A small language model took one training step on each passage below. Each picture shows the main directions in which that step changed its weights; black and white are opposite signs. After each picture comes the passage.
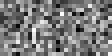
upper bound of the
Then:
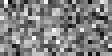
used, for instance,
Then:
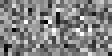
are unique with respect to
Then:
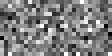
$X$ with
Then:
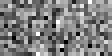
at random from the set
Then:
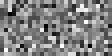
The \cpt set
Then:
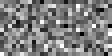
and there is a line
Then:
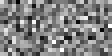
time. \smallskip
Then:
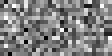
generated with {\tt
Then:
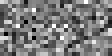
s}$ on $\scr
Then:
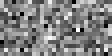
that we can find a
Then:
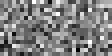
taking the case of affine
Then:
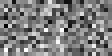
with smooth data, as
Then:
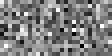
of the problem we present
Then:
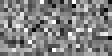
variables in the forward
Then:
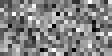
row-blocks of
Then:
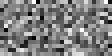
passing to the limit
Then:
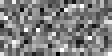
introduce some notations and
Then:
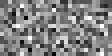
is organized
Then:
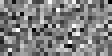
that the state dynamics
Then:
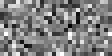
all $A\subset
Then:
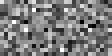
the Main Theorem}
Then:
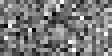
in the equations that are
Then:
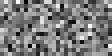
groupoid action of
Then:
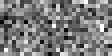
m}} R$ are
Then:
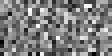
vertices $u,v
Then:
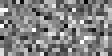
game with parallel
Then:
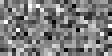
particle within a given
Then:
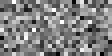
la raison de
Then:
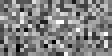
properties in the more general
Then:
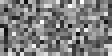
the sum is over all
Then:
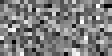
the origin and satisfies the
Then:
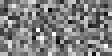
the next one, say
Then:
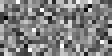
prime power $n$,
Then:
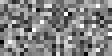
the imaginary
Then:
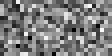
intersection $P \cap
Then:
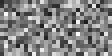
of $P$. Let
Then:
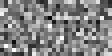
a *modified integer
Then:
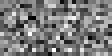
is an ordered
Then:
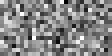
By construction, the
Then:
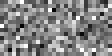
abscissa points
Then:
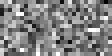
also delete its
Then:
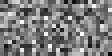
to set M at
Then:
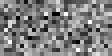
in velocity space
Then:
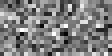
$i$ is
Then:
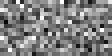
course also possible to
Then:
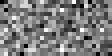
on the ring of symmetric
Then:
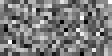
the minimal positive time
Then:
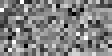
and IR idle
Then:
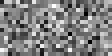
\cdot (\frwidth
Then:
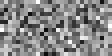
Open Access
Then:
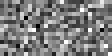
the other hand, since
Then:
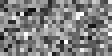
identical to that of
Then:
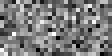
every $t\in
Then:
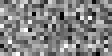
In addition, if each
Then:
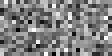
every decreasing function from
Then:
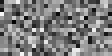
an operator space and
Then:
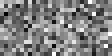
blocker\/} of
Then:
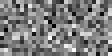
vanish for integer values of
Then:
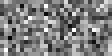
used in (3)
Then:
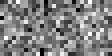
\to G$ for
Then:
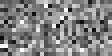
penalize certain
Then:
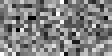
is a bijection,
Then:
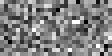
the middle
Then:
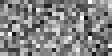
the lattice chain:
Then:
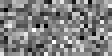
be deduced from the
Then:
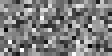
we adapt to our
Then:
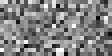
analogs of certain symmetric
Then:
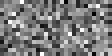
Chen, Wei
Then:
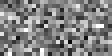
$P$ an arbitrary
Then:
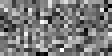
are constructed such that
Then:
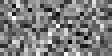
some fine-scale
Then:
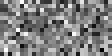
general fibers isomorphic
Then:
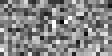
point on the contracted
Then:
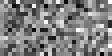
following result on the generalized
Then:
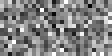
large enough real number
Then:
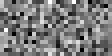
that the following are
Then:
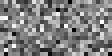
results with alternative
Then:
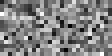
all regular local rings
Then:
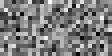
that in metric spaces we
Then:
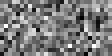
the most used models by
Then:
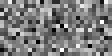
points with exterior
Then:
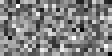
us a framing
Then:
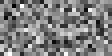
Let $S$ be
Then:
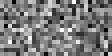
with the property that
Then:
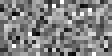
well known to imply the
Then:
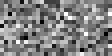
a section of $\End
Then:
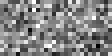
review the proofs
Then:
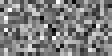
\noindent {\bf
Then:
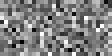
that lie in a
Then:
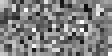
b = a \circ
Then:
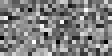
means when we select
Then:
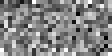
blows up at
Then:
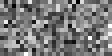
= 2\omega
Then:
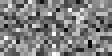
by localization there is
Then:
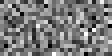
We use the notation
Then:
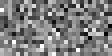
speaking, replace
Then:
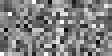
be integers, then
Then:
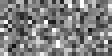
infinite values on non
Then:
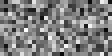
be to show that
